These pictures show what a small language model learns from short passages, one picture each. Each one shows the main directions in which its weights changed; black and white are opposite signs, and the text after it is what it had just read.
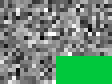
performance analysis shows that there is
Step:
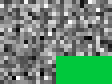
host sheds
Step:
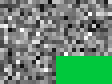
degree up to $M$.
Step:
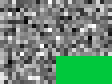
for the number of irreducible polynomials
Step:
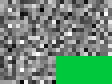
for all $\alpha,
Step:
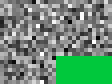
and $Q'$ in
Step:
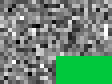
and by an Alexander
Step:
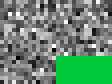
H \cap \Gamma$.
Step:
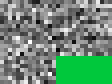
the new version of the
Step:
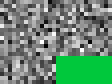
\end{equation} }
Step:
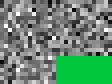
observed in multilayer
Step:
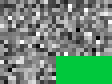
at $p$. Then,
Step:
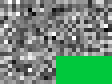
each embedding $\sigma \neq
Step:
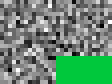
slowly enough). An interesting
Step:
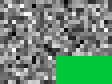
local refinement easier.
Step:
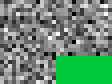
the details to the reader.\\
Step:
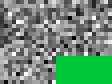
$L$ be the list
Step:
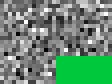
the lack of independence
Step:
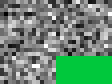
this difficulty. In this
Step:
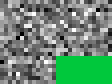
change if the loops are
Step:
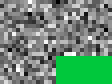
Kulish P P
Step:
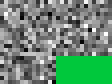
5, 6\}\backslash
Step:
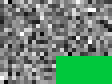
equation are also computed in the
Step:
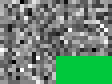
strict exogeneity and the
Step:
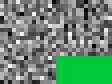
branch turns around in a
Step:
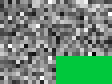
$TT^*$ method it suffices
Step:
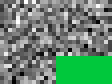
be preferable to code
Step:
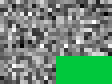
the orientation angle $\phi$
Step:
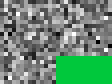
of general probability distributions. Let
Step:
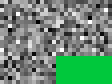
analyzing the behavior of the
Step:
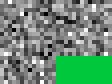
elements is defined as follows.
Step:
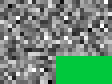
To balance accuracy and efficiency,
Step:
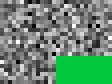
special functions, especially in
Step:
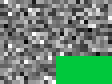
be wrong. What
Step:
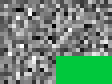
of the approximation outlined
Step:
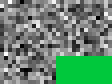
most effective locations of
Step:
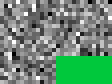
square-free integer which is
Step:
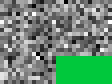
in terms of the symmetric group
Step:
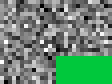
optimization problem on the basis of
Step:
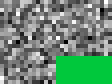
who can steal information by
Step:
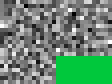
$s$ is near
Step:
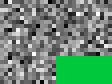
which are useful, in
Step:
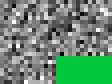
that if $\omega'$ is
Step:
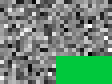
``Mathematical Analysis of
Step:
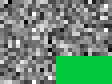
que la suite $(\beta
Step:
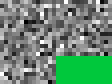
Our main estimates remain the same
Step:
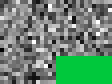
content to the cache
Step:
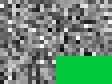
of the Strominger
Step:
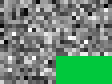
the PB model can provide
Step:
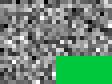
measure $\nu$ on
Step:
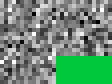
Assume $\lambda\geq
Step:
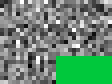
topological invariance}); \item
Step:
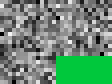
the above discussion, we only
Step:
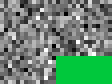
and a change of variables,
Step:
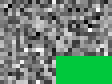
looked for admissible sets of
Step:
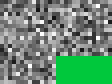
domain and $g\in
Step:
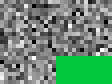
\eeq where we extend the
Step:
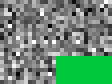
notion of an infinite product of
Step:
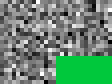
partially supported by MEC
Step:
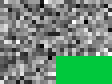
a translation invariant RW on
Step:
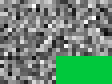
natural conditions on the external
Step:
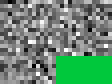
number of possible combinations of
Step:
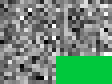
the Sinkhorn approximation
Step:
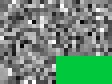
that $K$ agrees
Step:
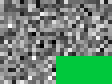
$W$. Notice that we
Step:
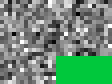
this means that for all appearing
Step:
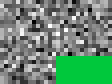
enables us also to
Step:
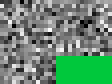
the first case,\\ where
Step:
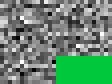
the two splittings are the
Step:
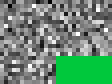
nonnegative. Therefore, integrating
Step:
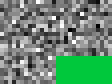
the absolutely summability of
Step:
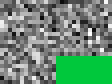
and $\Omega$ is a
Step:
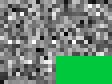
not second countable. In the
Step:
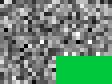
a growth process, with time
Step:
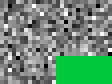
polygon. Denote by
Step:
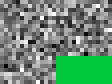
to another even when a single
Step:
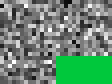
of the induction is performed.
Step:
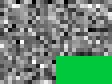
regular cell boundary point.
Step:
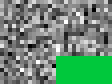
tangent space at the identity point
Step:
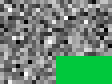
(11). We see that
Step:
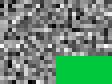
that any ball of radius
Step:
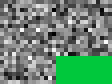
Krylov methods to block
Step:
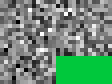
Assume that $A$ and
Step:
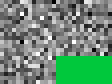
more and more high as one
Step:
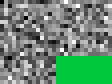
martingale differences sums. In
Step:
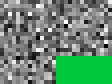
major extension of the classical results
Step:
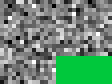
above. $P$ is
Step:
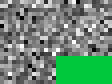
+ 3/4$, suggested
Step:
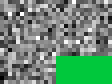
happens with the second
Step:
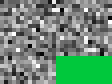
topic and to his
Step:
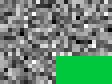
of atomic spaces.
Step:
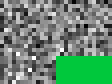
of the set of rational
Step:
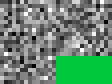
\begin{remark} Since
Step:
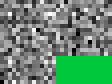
that finite groups and the infinite
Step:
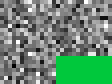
of a Fatou
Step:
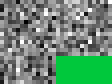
\duk Using the assumption
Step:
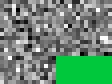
if an element stabilizes an
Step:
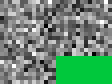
Paris, France}
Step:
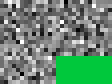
graph without directed cycles or a
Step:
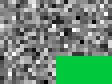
by the above requirements.
